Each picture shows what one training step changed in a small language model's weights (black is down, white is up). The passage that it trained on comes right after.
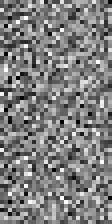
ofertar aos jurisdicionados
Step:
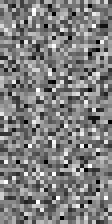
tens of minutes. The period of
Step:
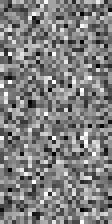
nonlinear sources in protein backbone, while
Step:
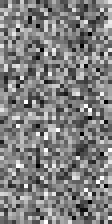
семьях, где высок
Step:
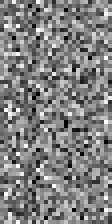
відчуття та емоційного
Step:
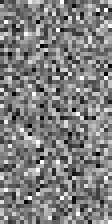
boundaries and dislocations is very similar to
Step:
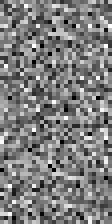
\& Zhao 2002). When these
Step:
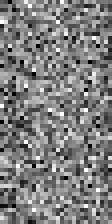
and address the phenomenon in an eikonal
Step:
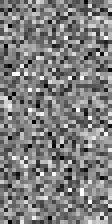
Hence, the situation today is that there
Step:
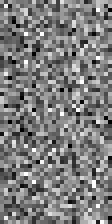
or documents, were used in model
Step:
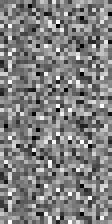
qanday darajadiligiga,
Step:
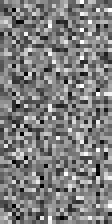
qui peuvent accomplir certaines
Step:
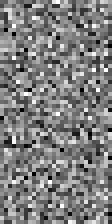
Chessboard & 86.4
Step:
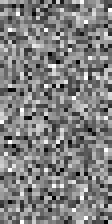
программного обеспечения. Для
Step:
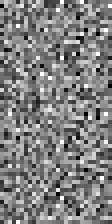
paremlar, mifologik
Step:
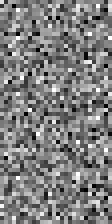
2008 (продължение от
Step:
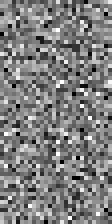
HF QPOs. The waves
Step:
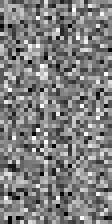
des Droits de l'Homme
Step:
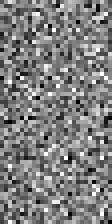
there is indication of a complete softening of
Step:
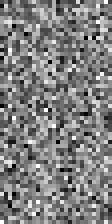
a very high efficiency of $d\log
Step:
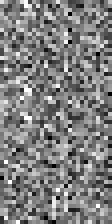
Neumann and linear entropies. Our
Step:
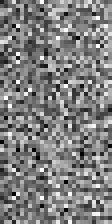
Саудовская Аравия,
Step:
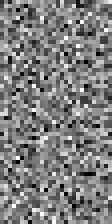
full action density is replaced by its spatial or
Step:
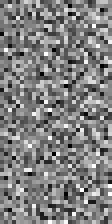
parametrization (\ref{tau}) is no
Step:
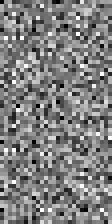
Cook, Bt., visconde de
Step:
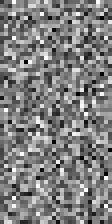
kí ó tó di pé
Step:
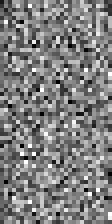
sau stângi a corpului,
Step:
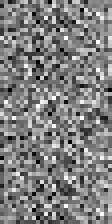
being expected the first scale factor corresponds to a de
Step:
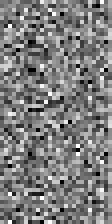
пасайтиришга келишиб
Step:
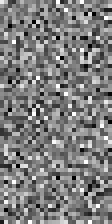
Universidad Tecnic{\'a}
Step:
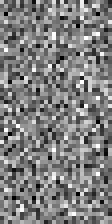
twelve atoms (partially justifying
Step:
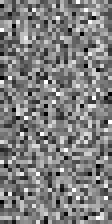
approach neglecting very strong correlations among $d$
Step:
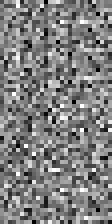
produzca la más alta precisión de
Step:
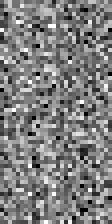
gate typicality, operator entanglement,
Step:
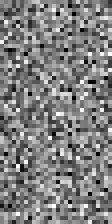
prices that are larger than the critical point identified
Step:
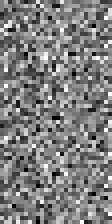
уряду” автори називають
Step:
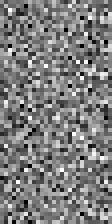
capacidade de analisar situações
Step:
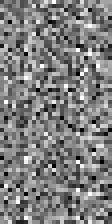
وقدرته على إعطاء
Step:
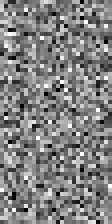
آپ ﷺ سے
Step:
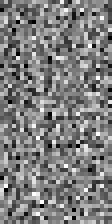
and ${\cal R}'$ are vectors of
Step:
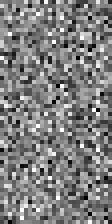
the nuclear polarization. All of the measurements we have
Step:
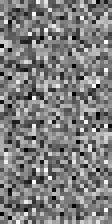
Realisierung der einzelnen
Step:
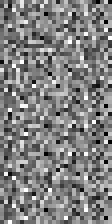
va boshqa hamkorlar bilan hamkorlik
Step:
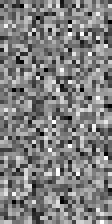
this set of designed sequences. The
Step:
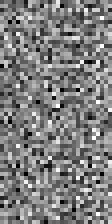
of the bounds on the 2HDM parameter
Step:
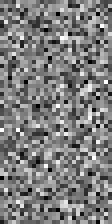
observables used in the fit with their current values and
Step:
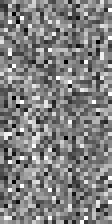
strategiyasining asosiy maqsadi —
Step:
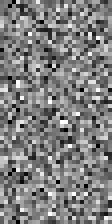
values. { The primary reason for this phenomenon
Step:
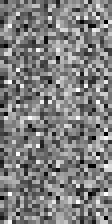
академического лицея
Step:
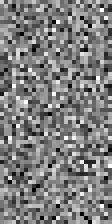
minima computed employing different paleomagnetic
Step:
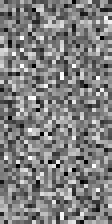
2 \colon p_i,
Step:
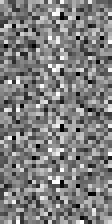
натижаларига кўра эса,
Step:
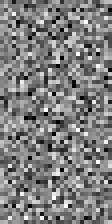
\author[M Kleinmann, O
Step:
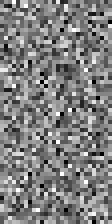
активным запуском процессов
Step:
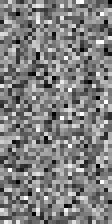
медицинского института.
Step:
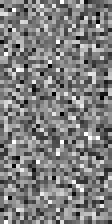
magyar kutatókat,
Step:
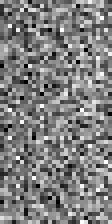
to $F^+$ which is equal, up
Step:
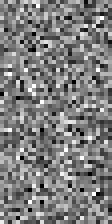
line). (b)The density of states at
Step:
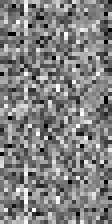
que sequer são considerados no campo formal
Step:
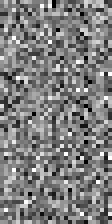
oscilograma. Efectivamente,
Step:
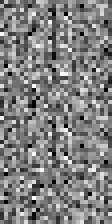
geog. fan. nom. -
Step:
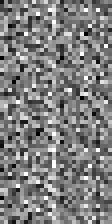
introduce in this paper a deep learning algorithm that
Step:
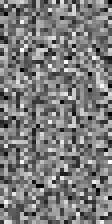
interestingly, an optimal control scheme for
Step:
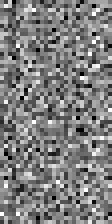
AGN occupation fraction with redshift}
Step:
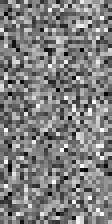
from the prograde galaxy show a lower amplitude of
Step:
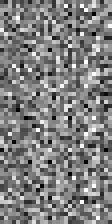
strokes), the organization of
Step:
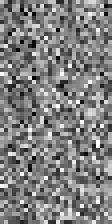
in Brazil: A systematic review**.
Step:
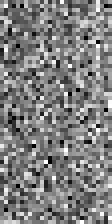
fluorescent dye solution was placed on
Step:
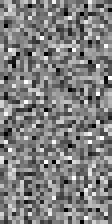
apresentadas por Napolitano
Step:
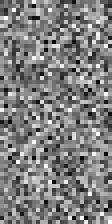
of this idea would benefit from a
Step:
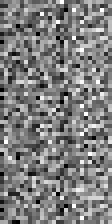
individu vit ou gagne un
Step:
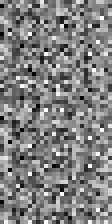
perturbation theory, where every intermediate state is
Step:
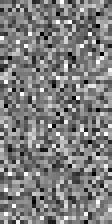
can be treated as ions and their interactions
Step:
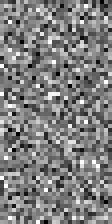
y usuarios de las EP de
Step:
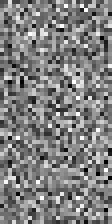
eles têm maior probabilidade de
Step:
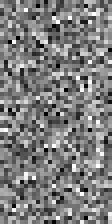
capsule with an initial aspect ratio A =
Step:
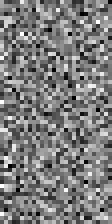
spectrum as a binary vector S, whose coordinate
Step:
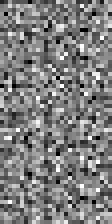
so that typically only Stokes~I
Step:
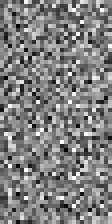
do arquiteto Carlos
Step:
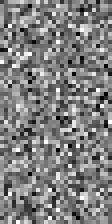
3558. byudjetlashtirish tizimini
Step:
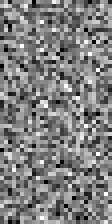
muloqotlari shu jamiyatning har
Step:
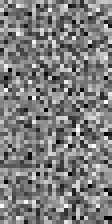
досліджувалась здатність
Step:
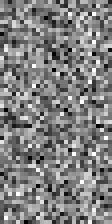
boundary conditions far from the induced vortex core
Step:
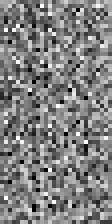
та Матерії, «чисто»
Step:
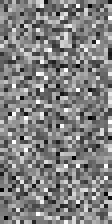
critérios demográficos
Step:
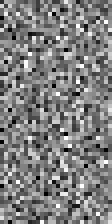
ҳуқуқ ва ⁴ Пробация
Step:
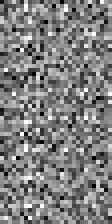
выгоднее по срокам
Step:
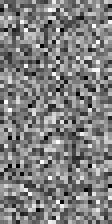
DMDSs for different initial separations
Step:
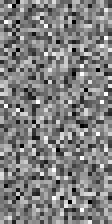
shifts are relatively small, but also that sideband
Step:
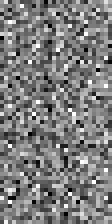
corresponding bright modes and dark modes. The
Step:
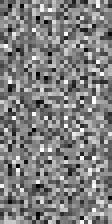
interacts in a gauge invariant way with a
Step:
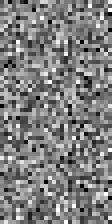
Bularga quyidagilar
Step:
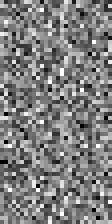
time\_processed\_sec, the
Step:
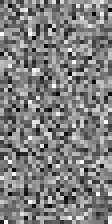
pensamiento de la época
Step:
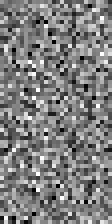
(k)$ by its value between the points on
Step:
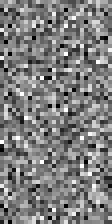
with the strictly element-local character
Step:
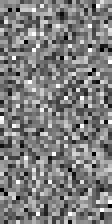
2012 a démontrée que les entreprises
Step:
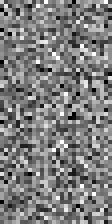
related to bio-sensor where the larger
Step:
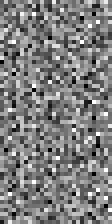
field equations $\frac{\partial \tilde
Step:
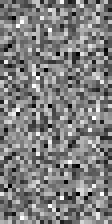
tried need-to-know with
